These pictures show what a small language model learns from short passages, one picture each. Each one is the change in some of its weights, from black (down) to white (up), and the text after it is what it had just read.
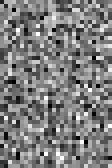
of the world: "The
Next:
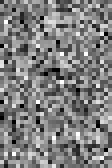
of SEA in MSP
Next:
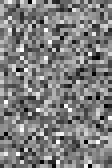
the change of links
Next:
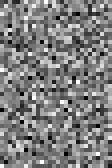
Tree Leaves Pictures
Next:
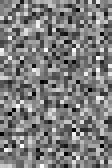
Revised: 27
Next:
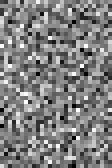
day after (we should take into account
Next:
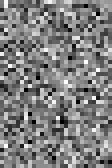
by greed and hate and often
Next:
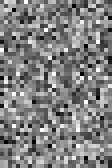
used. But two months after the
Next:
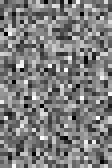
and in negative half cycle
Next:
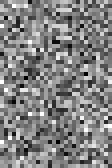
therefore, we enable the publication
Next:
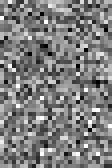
Taxonomical Studies,
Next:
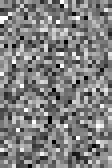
Evidences show necrotic
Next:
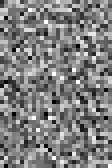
especially those belonging to
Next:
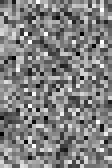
order to make a realistic car,
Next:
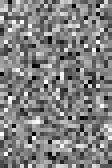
humidity and temperature levels
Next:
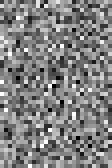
15.32% variability and
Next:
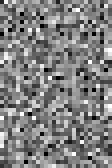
in the transverse direction.
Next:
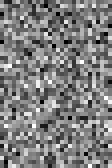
condition of the weir structure was taken
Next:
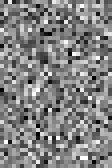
small ammonia applicators can
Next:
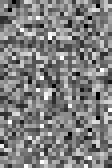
a lamb fitted with
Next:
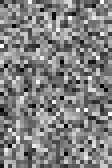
To know more, visit :
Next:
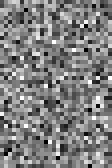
best growth and yield of shallots.
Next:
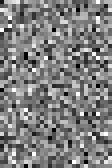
such sampling method. (2
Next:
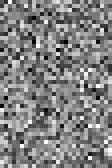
our advanced online courses is
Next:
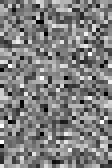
study, performed the statistical analysis,
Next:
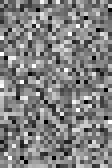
dichroism peak in the
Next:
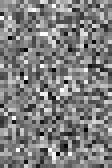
*Thyene natalii*
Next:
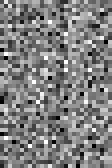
to be gender friendly.
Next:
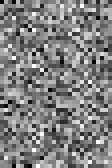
the challenge of efficiently training models
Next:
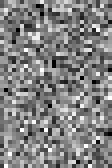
principal components, location parameters
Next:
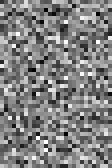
consistent with inferences from studies carried out
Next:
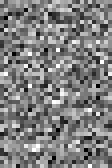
limited laboratory and library
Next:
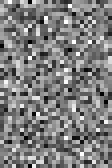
the flow rate controlled system a proper
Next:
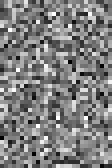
functional and aesthetics were obtained
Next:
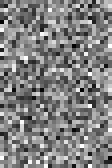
is fundamental for choosing
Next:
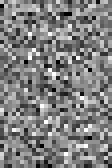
an analysis of the social and environmental impacts
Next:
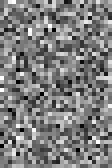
central differentiation. The
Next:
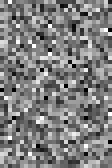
Annatto seeds were collected
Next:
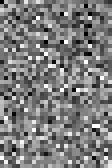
results across all river basins
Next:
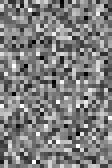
1. Of the bleaching
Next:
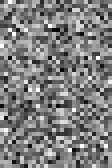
constant evaluated for the amino
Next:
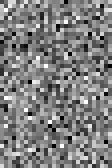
plots where they were sown and
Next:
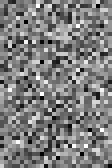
persistent gaps between research and
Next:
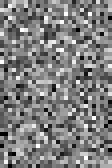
may also affect the addressed specific
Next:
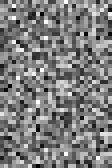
literature it is also known as
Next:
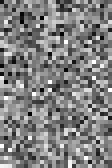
of turns, core size, and
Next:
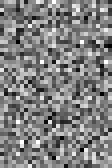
CAN-bus to its
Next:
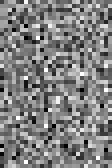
obtained from Culture Collection of
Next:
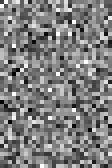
(Graph1) and V element
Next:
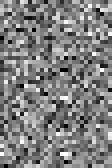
representing 1.9% were
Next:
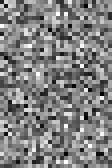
and 2.3 points on
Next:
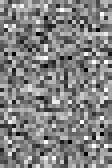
new model can unify all experimental
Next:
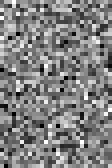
In terms of dry cob weight
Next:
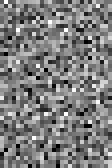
to detect airport service
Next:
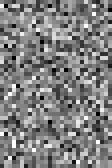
heritage domain, is up to
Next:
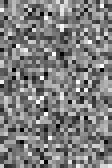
partnership is seen as a focal
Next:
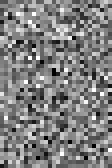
interventions to reduce disturbance
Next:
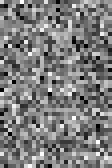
Progress Strong understanding; on
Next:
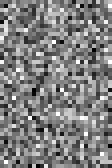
is that applicability is not
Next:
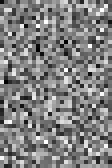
sample of crystalline
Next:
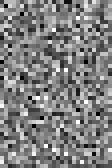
and innovation programme.” A
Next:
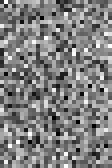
to years. During prism
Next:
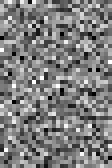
the cultural implications of certain terms
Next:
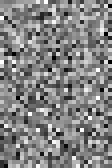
holds in the case of
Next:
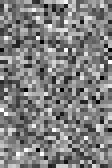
protocol builds routes between
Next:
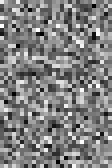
releasing high-temperature
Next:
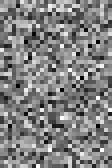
a set of templates that can
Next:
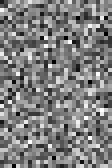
services, policy-makers,
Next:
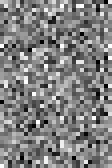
irrigation farms in the
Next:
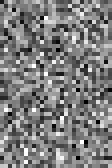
of matrix toughness will increase the
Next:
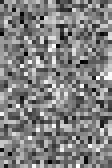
of superconductivity with its challenges
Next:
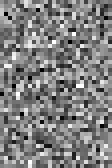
switched to a
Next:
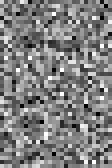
need to activate stable channels
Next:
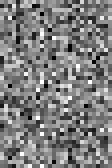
Policy Uncertainty, α
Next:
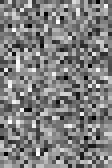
overtime. The major limitations in
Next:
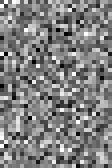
(KER), which are at the
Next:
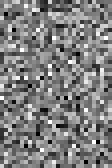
- ^b 3 September
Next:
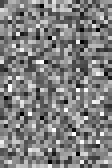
healthcare utilisation, and reduced
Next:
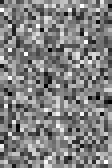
perception of the school climate, social
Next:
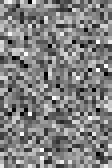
the clinical profile and factors associated with
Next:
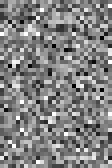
be expanded for focused study.
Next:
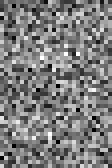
1985 *Erie the Lake
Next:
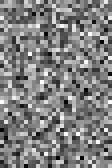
1 across the input pins for
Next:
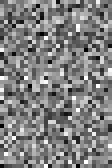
control the thermodynamical
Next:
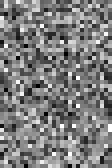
- ¹ Department of
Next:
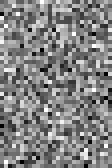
It was difficult to do the UV
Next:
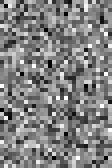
and semantic modeling processes,
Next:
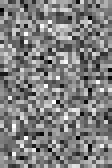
Least Significant
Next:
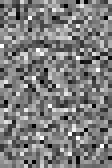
k \leq i \text{ there
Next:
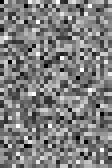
both Adj+N and
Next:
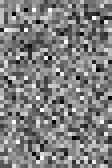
tension (γ_L)
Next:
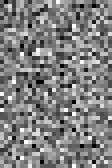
density [g/cm
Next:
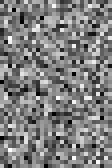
of retroperitoneal
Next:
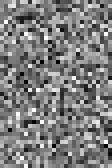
reed and rush and
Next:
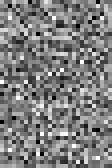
achievable in linear time relative to
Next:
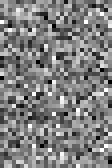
the 1990s as a result of
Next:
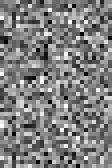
\log \log n$
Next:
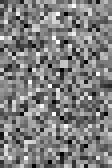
use of social media as an important form
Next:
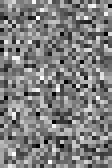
be better equipped to address
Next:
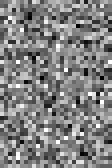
have revealed that long-term use of
